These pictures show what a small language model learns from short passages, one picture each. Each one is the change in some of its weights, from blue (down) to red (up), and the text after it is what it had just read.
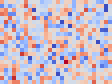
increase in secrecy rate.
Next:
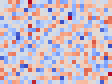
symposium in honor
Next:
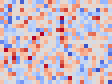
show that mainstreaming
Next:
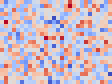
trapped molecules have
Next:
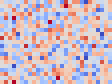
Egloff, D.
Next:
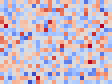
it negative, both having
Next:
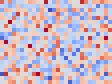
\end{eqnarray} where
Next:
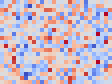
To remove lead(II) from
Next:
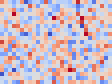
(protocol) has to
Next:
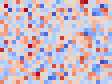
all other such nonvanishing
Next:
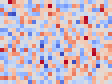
three times i.e. 4
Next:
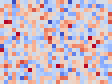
as {\it distinct}
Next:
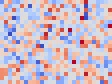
the blue curve in
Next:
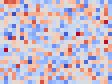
distorted due to state support,
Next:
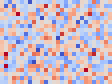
and conducted comparative experiments on
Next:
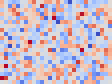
the distance between the peeling
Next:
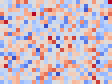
of preventive measures, there
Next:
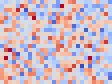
any experimental evidence implying
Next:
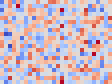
rather than providing
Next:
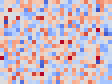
we check that condition
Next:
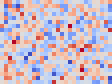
effective phantom field $\xi$
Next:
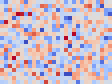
Wister rats
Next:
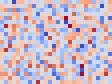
and {Rieke},
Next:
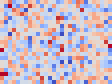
Peak or boom
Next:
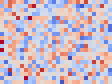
electron cooling. On
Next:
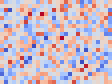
spacing between them. In addition
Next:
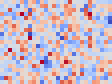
Tully-Fisher model
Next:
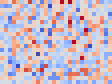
(4) for fitting spectra
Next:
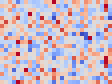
``embyte'' subpackage
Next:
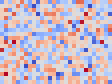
individual is detected as a
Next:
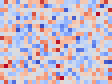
happening at each time
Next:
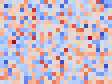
to the cumulative error
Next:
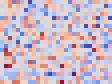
two-way street,
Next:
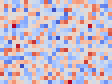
self-regulated learning
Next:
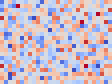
rates ranging from
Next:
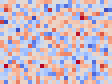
the additional P-wave
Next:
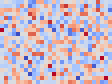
standard protocols to
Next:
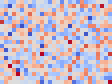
between typical control system requirements
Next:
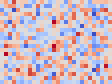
the quantitative evaluation of
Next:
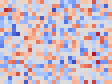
and the specifics of the
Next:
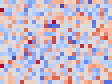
thick upper surface of the
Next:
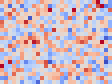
in the rainforest
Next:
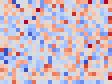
a tubular base, about
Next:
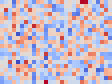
design challenges for
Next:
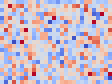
for one Year from august
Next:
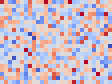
This closed string has the form
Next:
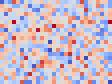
appropriately selected and
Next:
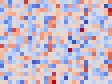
of Pharmacy,
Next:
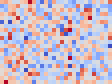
even for $N > 1$
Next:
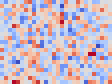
the 2D materials with stable
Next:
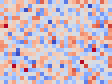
For stationary IPM,
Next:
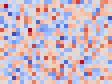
extruded plastic to
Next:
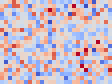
the surface of the unconventional
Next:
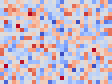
nearly unchanged.
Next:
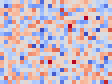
to realize in hardware.
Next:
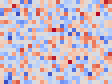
farming, (and
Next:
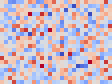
obtained assuming circular precession
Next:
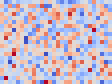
and use a controlled
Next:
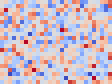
in large scale. However,
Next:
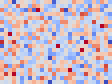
real meter readings which
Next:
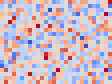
. \end{eqnarray} When
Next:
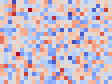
female child,
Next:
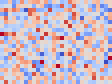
well as at the community
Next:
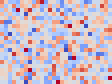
factor of few with respect to
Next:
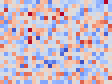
for larger a_0 as
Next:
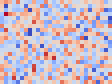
where the light quark masses are
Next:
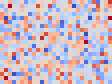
nature of NiCoB
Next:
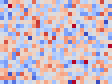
No. 2 fuel
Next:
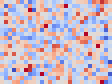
kinematical regions
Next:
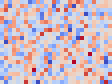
determined in order to search for
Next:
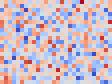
however, we abstain from
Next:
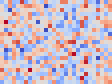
environments. Although
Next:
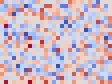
(Figure 12b), it is
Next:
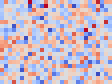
existence of \ a Hall
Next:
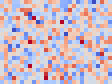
Some complained about the
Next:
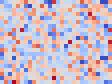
of sesame oil at the
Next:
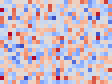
singularity $\chi_B''
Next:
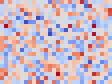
in these libraries the
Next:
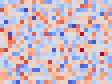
1st Month 2nd
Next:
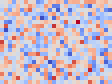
and define the variation in the
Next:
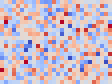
Gy), and thus the
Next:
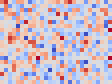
they are less costly and
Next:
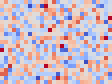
that the macroscopic
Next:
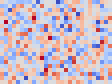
language assisted
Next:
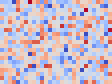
of the virtual reality
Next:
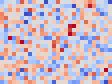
reflect the periods of his
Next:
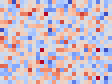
rainy period or less
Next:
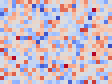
In addition, the following relation
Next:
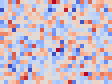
overlap lattice
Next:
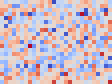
VP implementations shows a
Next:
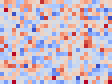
topologies in the generalized
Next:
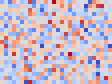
computation by making use of
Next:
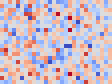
vortex lines in the
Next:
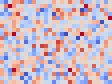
and references - 1 M.
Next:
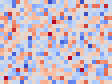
The PC2 images were
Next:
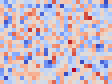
on surface quality. This can be
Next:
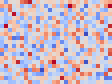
- Oversight Restrictions
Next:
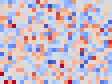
use of the new technology act
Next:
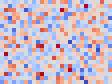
system stays that way
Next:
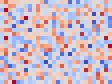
will do my utmost
